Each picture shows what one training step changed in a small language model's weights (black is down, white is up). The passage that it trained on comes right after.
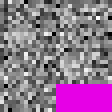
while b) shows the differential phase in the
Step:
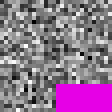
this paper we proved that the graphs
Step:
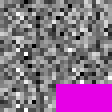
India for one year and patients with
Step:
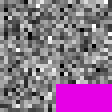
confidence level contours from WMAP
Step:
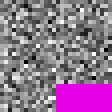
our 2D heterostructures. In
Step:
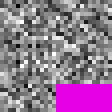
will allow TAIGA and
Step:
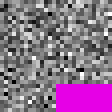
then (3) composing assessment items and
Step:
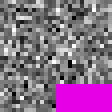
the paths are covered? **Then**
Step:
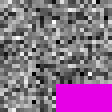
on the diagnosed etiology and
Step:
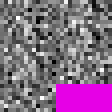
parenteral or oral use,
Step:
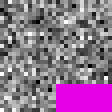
adapt MOGAs to dynamic environments
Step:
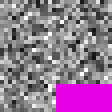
show that Bogoliubov's
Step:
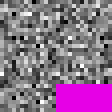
points to a candidate to be the third column
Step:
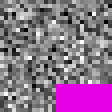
in a complex coincident timing
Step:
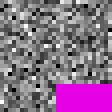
also be used to update the firmware
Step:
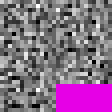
medical imaging instrumentation to obtain the desired information
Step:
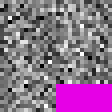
corresponds to how important a note is in
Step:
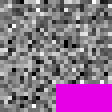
which can be used for decremental forces
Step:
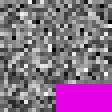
order to solve the horizon problem we require that
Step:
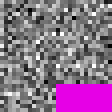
hardware consumption per function, at the single model
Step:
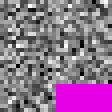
alters the locomotor activity of
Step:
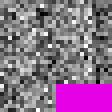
from 3 to 22 mm in length and from
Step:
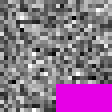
the real motion corresponds to $\beta
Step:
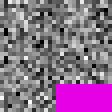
eliminate SUID, education and motivation
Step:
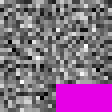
security threat." *Journal of advanced
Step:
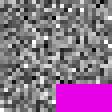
resulting hybrid core-shell singlet
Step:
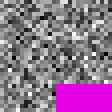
OF THE SOIL Soil parameters
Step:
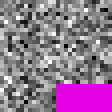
Zengin K, Somuncu
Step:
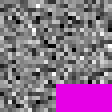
objective measurement of suspected fetal
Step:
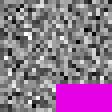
optical micrograph. I—I 10 μ
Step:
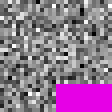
fascino; ho corso
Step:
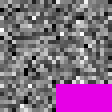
any organization, regardless of location,
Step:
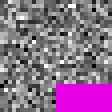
the homodyne branch, we switched
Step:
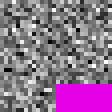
The increase in internet users accelerates information
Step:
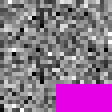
and carry out learning audits.
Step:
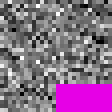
free from error. Preparers'
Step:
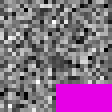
in close agreement with each other. Structure
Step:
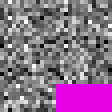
terpenoids, alkaloids,
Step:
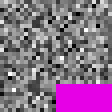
feed. In addition, Regulation
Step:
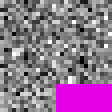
concentrations exceeded PAK-EPA
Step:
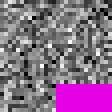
and comprehensively reviewed. - The current
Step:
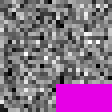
have access to enough water to properly clean
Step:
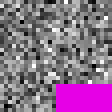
if formulated with mineral fillers
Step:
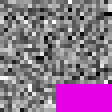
conidia/ml concentration showed the highest
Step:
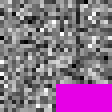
for $\eta_\infty(\phi)$ for
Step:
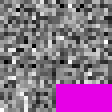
We close this short report discussing our key
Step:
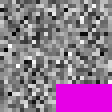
components ($P_{m1}\approx
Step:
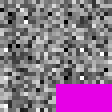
soliton solution center. }
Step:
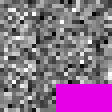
communicating your work at national and international
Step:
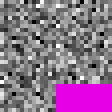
positive `phase shift' $\lambda^*$
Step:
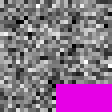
square of hadronic center of mass
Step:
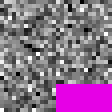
is reduced to below 5\%. A linear
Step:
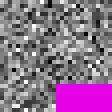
by applying the logarithm and finally compute for
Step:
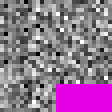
Plan" was developed by SINTEF
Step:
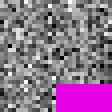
disks in the limit of long field
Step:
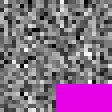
trust. To implement this principle effectively, three
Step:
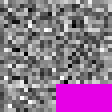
example: Johann Friedrich
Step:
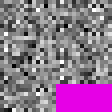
et~al.}, \newblock Phys.
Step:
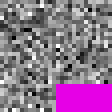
to $\pi \rightarrow \pi^*$
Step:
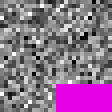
to detect spatial and temporal microclimatic
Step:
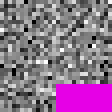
k > 3$. Assuming the number p
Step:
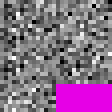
success factors there could be for the actions?
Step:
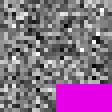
a systematic approach. In conclusion, the differences
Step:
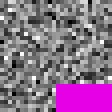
can greatly limit possibilities for fish
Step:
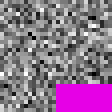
The $N$-point scalar correlator is
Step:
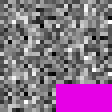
performance, specific combining ability, heterosis and
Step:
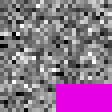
five classes (see Table 2). The distribution
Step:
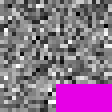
clear criterion separating weakly
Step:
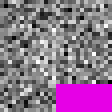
who found 2.6% reactors
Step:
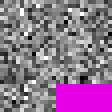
information and prohibit coercive
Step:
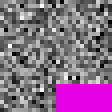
to understand the physics underlying the multiphase flow
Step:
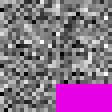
give rise to emission at higher energy
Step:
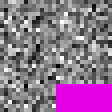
cm⁻¹ are also observed. In
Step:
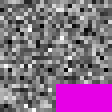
fuse. Static as well as
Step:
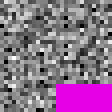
is often expressed as an assertion or
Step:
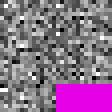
the energy bands into different spin components, and
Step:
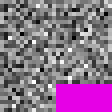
comparison using SPSS version 23, Igor
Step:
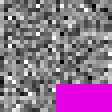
total dry weight at 42 DH,
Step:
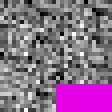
obtained from patient included in the study.
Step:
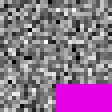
input sock system with 5 embedded
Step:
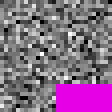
of different features available. Then we propose a
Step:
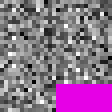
Substances Behaviour and their
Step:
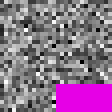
Myers Squibb,
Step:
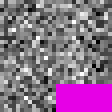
sampled from the collecting tubules
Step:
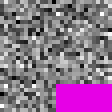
of students in turn. Innovation
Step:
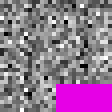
rewritten as \[
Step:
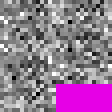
muratura Razvoj
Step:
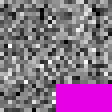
see coming from the central object is generally
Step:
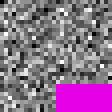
the Qur'an off-hand.
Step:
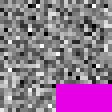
2iQ\frac{\omega -
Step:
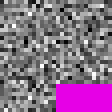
data. The data was exclusively
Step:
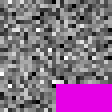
of space which can be made available for
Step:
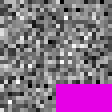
has no generally accepted meaning, as the abundance
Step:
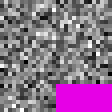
min. To this reaction mixture, 370
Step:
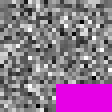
However the formula fails to provide good
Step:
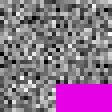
for (a) $\alpha_{\rm
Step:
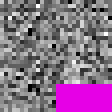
low redshift. This suggests that, in
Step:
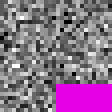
the magnetic moment at the stacking
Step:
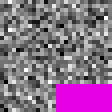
extensively used to capture a distinctive landscape
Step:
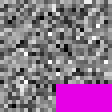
screening is due to supercurrents
